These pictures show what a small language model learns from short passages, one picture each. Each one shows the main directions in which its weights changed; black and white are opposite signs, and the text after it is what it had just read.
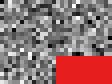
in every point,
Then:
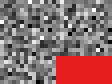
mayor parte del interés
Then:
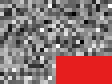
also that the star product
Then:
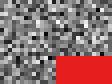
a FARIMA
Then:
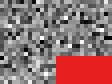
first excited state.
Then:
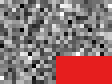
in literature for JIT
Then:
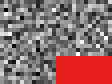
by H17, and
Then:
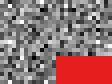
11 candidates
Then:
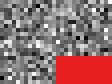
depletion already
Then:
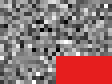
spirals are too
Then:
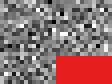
we establish a threshold
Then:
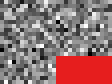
it difficult for
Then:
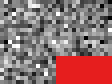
que alteram a
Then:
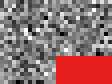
and empirical
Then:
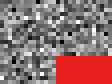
ajratish hamda
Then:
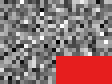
All these actions have
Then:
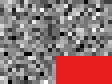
\end{equation} where
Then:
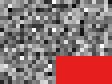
развитие правовых
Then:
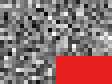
the left border of the
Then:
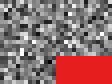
on the long-term
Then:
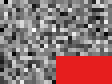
work would not have been possible
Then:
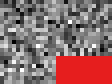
machista y la
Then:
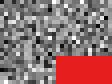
evoluciona el
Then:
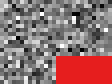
Here we report on the
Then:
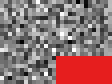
emit a characteristic,
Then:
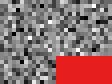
\ref{ps}, I
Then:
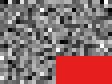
planétaire de
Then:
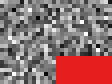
Fano resonance
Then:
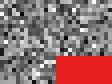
tarbiyalanuvchilar bilan
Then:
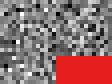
ilk sayborg
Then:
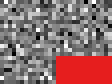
pratiqués au
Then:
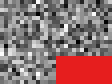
tai lyhenne
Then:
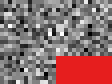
atoms, to maintain
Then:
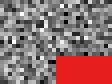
darajasini olish uchun
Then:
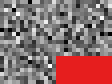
magnetic texture obtained by
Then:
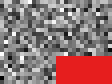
write $\int
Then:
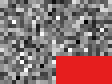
En el aula – y
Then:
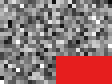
the heartbeat
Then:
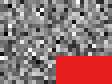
When the atoms are
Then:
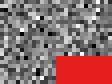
Abstract. The article
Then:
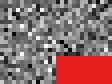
quite possible to derive
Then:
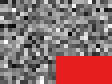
is assumed to be
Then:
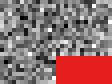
sono valori che
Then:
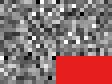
когнитивным и
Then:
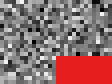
R}$ in Eq.
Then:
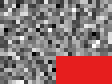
and two-zero
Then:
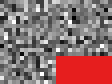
holatiga ham
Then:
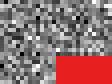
do not fully
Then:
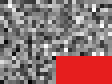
la location voire
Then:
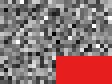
the DQD charge
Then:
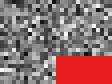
chosen learning rate of
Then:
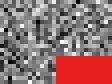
least three times as
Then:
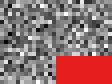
L., et al.
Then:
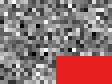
approach is distinct from
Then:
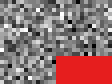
triangles around the
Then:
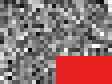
Parijs; de
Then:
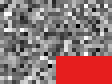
application context. The
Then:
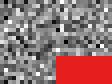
простиране на
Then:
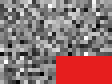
principle to write
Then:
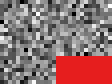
the IRAC data,
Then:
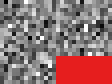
что открытые
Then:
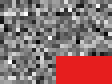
with special educational
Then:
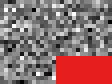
orasida ijobiy
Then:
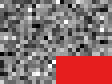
It is reasonable to
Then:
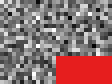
mean energies released
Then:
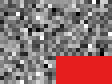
Alves Data:
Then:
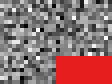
due to the apical
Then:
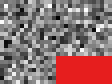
data. Shown in Table
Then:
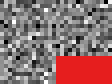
has a profound potential
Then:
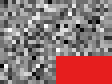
increase in height. The
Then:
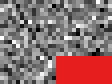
Projekt zur
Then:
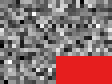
talablarni qondirish
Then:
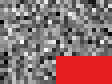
one major process that
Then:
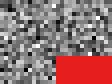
metodlari O'zbekistonning
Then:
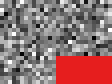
Model} The total free
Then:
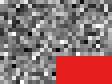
a linear dispersion relation
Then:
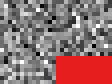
es tal sino una
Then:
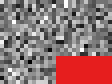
acknowledges the support
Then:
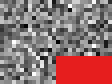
due to a change of the
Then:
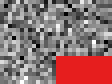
ЖКТ и
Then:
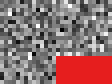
primarily, existing
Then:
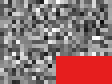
with distant moons and
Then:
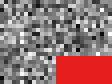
yang sulit dan
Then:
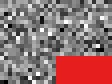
time. These are described in
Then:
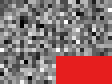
a very similar response in
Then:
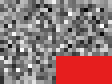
das ciências
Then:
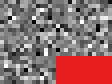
hospital de
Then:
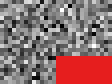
S.M. Fei
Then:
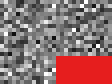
as the circle but has
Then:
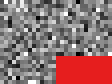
result in an instability,
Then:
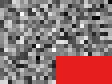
oliy ta'lim
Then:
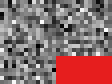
deposition power and
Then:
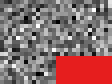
only needed a generic
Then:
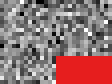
of chronic low back
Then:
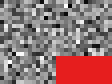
band width $W$
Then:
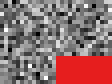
$\varphi$) polar plots
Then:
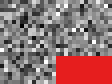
a similar number density as
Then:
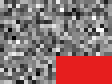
and there are at least
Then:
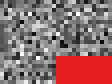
у правовій
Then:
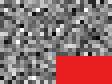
the discontinuity
